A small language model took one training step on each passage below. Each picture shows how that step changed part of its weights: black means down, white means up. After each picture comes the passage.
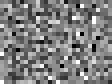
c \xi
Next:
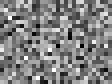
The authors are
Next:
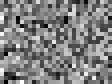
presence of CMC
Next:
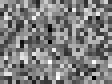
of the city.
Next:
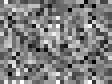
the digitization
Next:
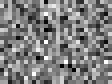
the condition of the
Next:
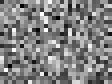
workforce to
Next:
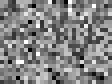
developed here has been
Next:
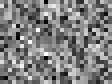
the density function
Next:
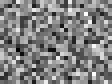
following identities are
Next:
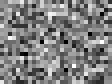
enhances internal
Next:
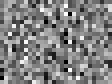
high, especially if
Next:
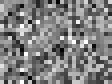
proposition was reported in
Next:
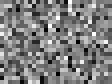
this paper, it
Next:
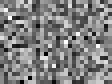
The novel sensors
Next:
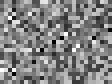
Central, and
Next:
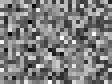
properties show great
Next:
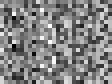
Health risk assessment framework
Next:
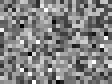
contains up to
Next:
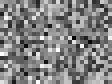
of recent scientific
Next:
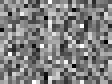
New York,
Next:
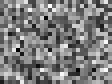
between the simulated
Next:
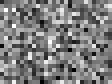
what his/her
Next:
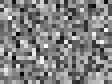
its morphology being
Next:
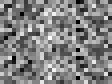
is a positive
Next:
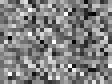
to compare various fields
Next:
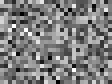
by paramedics
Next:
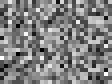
there is increasing pressure
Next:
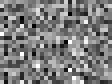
parameters change as
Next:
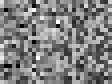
knowledge starting from problem
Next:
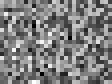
bound on the expected
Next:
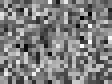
of $ {\cal
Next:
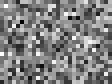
in women (on
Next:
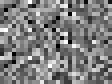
is exploited to
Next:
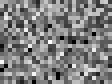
of convergence along the
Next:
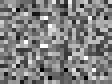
example, particular assumptions
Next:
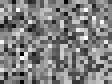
Using a Compact
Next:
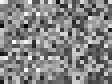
said to be
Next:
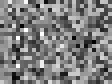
from the university
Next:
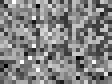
containing is field
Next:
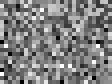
process of planning a
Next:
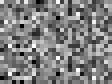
This easily implies that
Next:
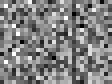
and (ii)
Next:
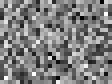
of rare but
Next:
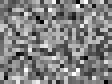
we want to fully
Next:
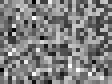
derivative of the constructed
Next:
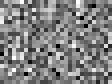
be also cultural.
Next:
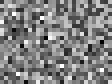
Science Foundation
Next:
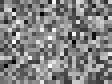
is classic and
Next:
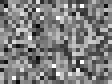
Hence $\partial u
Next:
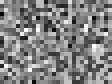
deny that the
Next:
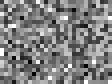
actions generate a
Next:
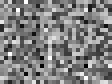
randomly from the
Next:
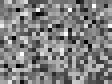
relations with others,
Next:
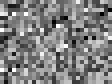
dimension is still
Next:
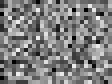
Children and
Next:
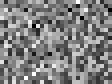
of non negative
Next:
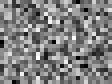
a detailed analysis of
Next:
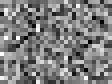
that disruptive
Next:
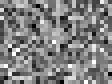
and Discussion The
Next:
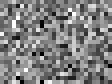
tensor subcategory.
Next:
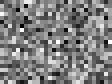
hereafter suppress
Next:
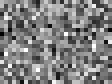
of Applied
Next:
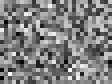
observed in the samples
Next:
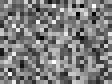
in the proof.
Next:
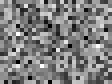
the foot that
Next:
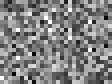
algebraic singularities also naturally
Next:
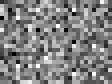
opted out
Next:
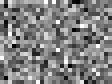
AMS subject
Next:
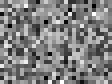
of ZS,
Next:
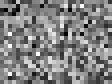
to effective sequences}
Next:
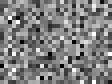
and 5. It
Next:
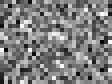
overall cache.
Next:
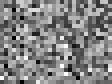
were denoted by
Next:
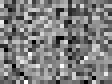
designs were used
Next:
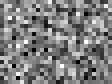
sufficient to find an
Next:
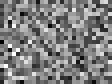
and control. The
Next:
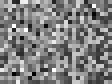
by Jason
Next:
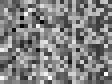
they are the
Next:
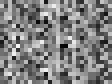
the decomposition of a
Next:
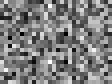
light-based technique
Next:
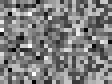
fibers of
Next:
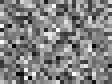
Meat products
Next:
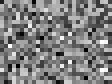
economic dimension in the
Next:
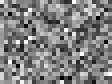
skills. A concern
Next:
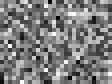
in Fig. 1
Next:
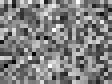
is the square of
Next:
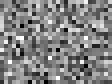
email sent to
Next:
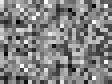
observation of any number
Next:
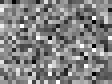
central jail
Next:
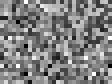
though directed towards the
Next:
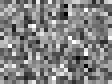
its accumulated
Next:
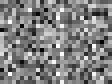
trends in
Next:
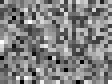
Tree Species
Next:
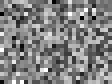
varying $n$,
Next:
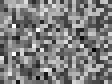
for the matrix
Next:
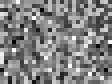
proof of the lemma
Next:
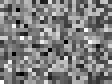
functions while sharing
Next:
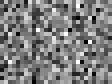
} \caption{%
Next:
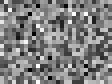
relation preserves types
